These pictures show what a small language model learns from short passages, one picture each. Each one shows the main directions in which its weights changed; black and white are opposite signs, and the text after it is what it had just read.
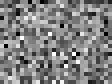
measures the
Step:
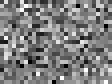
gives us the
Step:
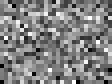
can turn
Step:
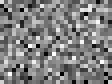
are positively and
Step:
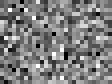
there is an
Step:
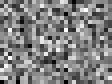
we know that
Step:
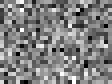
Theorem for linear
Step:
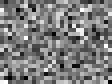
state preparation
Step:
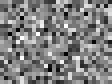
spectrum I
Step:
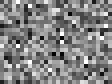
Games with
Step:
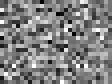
+ \alpha -
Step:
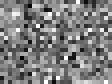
means that
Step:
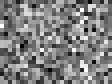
respective space
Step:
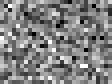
vi er
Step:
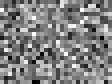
component of the
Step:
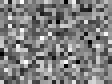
that vary the
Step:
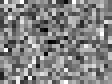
this argument
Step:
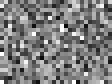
of the constant
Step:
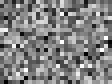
with increasing
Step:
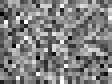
in principe
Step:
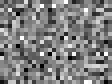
which he had
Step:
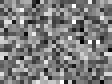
For this theorem,
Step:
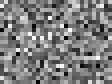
of the conditional
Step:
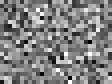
is what
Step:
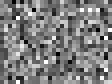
or, for some
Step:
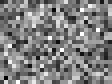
region shown. The
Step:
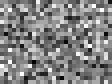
bei der
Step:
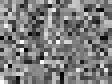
was chosen
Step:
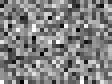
of functions of
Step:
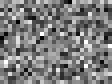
extended and
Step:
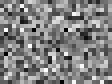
show that this
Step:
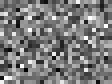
ularga bir
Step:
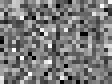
fed to a
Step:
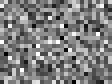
of the matrix
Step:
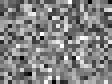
conclude that the
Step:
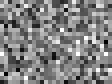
the following estimates
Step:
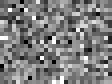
there exists a
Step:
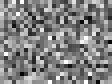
to enable
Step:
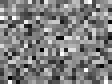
la mucosa
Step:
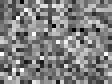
in the theorem.
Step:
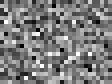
The signless
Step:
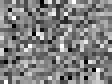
as well as
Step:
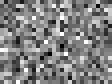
by thermal
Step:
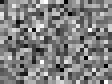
suelo se
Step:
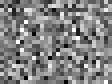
Since all the
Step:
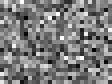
transparency and
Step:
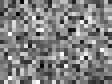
to see the
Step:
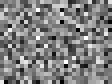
and now the
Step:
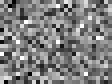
Tau & $
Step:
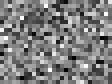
zien we
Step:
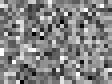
rights one
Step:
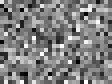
are functions of
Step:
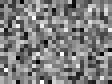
for this problem
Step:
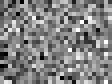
to enhance
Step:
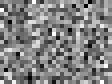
Let $E$
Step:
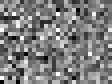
k \not=
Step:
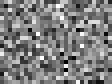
expressed as the
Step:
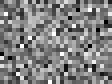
phase approaches
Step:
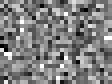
we obtain that
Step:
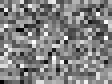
cannot be
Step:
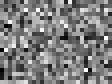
is smooth
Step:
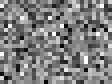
of $M$
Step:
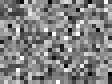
respect to the
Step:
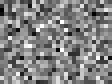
a true
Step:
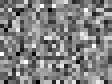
which satisfied the
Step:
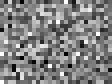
that together
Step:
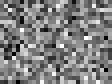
it must be
